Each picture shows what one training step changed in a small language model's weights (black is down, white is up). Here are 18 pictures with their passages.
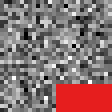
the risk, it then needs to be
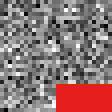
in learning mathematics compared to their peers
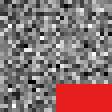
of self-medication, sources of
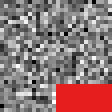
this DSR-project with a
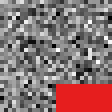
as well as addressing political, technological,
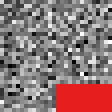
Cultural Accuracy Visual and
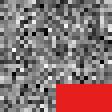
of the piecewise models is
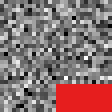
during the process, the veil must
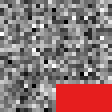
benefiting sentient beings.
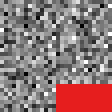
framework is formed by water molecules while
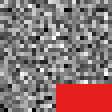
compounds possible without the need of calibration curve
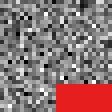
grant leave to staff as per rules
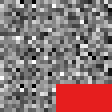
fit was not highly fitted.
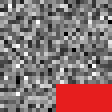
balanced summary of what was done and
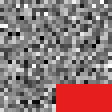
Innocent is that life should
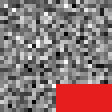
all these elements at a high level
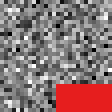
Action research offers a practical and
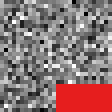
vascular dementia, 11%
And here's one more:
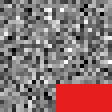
These results are in agreement with the literature
